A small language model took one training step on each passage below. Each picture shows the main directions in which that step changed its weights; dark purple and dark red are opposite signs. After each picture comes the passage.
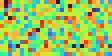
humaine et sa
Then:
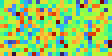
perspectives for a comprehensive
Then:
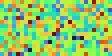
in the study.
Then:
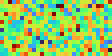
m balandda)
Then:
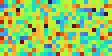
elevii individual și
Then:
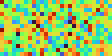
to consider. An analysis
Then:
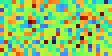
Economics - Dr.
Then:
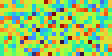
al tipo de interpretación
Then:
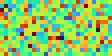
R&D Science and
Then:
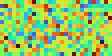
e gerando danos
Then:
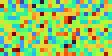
without taxes.
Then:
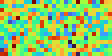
strategies to counteract
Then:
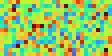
only requiring
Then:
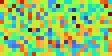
of yield data for a
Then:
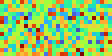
results of change are described
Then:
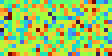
havo temperaturasi
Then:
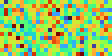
site managers in large
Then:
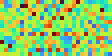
cognitive trop grande
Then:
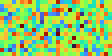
linguistic personality in
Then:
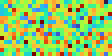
productores de malanga
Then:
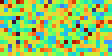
to grow LAM and
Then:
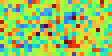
tool to assess core
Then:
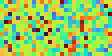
xabar beruvchi
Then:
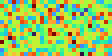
mandatory part of
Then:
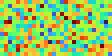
tomonlama fikr
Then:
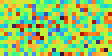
conversation of α
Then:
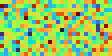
The instrument has 4
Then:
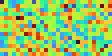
in processes related to
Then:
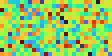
following spherical
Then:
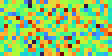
poet named
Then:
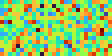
want dit
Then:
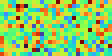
to provide appropriate insights
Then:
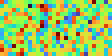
that could be construed
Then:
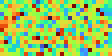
UNESCO that was
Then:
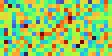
could be done, such
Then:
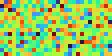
três cursos são
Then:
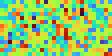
Como el objetivo principal en
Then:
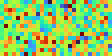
de malformație
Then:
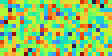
xususiyatlari va
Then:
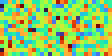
diffusion; lifetime
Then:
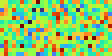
Tomato brown
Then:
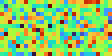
quadro 1.
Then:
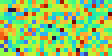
However, both these
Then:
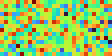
toeholds or
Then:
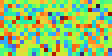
foreign currency or
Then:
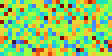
that $x \in
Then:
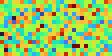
were carried out at
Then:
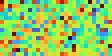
армирования на
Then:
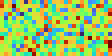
на рынке
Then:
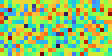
FTS sensitive
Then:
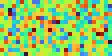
ситуації в
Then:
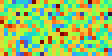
all research fields prefer
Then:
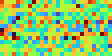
to determine the social position
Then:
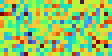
/ Campus
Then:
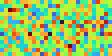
western names
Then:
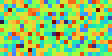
in global fuel
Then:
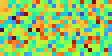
that this range of
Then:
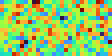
a well-known
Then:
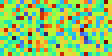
displayed in
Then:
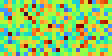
cotidiana e
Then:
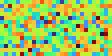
no significant association in
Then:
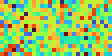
against all odds,
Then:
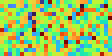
de pilotage des
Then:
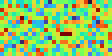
questionnaire applied to leaders
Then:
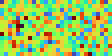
led the present authors to
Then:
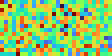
the library,
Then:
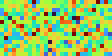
Pune namely Dr.
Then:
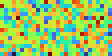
dem Kredit für die
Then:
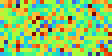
and event BX
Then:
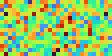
has been used as standard
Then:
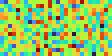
uyum ve
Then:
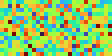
intentions as an
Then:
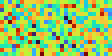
and drink.
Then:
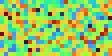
va axloqiy
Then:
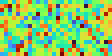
climate change has had on
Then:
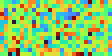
capture the stress state.
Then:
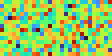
também ressaltou
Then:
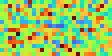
necessary to explore the
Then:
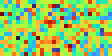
w opisie
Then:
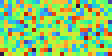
secretory process of
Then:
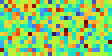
Handle an
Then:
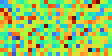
in private caches
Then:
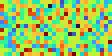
Draft E :
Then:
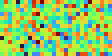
motor and cognitive
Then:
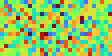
class manifested as
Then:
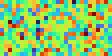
corrections and
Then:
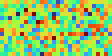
abnormal labour
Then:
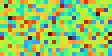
fanlar Akademiyasi
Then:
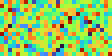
was referred to as
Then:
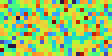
surface rose,
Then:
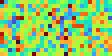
identified. It has been
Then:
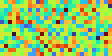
fit machen
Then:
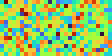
this process, carbon
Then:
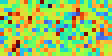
also assessed the
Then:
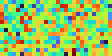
or service, the
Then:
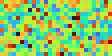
first-order sensitivity
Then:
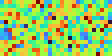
hamda jamiyatda
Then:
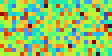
and religious exchange
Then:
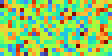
perform any given role,
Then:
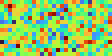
mL H₂O
